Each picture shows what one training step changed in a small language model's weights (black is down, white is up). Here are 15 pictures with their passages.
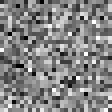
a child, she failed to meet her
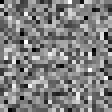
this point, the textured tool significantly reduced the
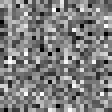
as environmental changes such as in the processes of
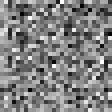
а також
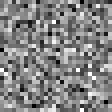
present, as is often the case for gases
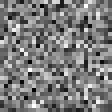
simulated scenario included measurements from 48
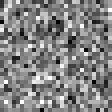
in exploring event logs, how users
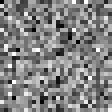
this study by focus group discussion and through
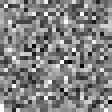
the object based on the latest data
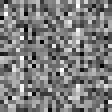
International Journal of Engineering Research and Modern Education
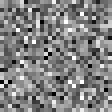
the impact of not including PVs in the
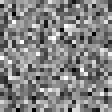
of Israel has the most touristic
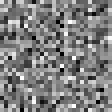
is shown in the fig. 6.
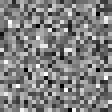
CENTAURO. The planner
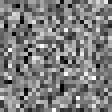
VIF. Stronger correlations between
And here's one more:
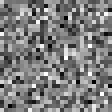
countries. After proclaiming
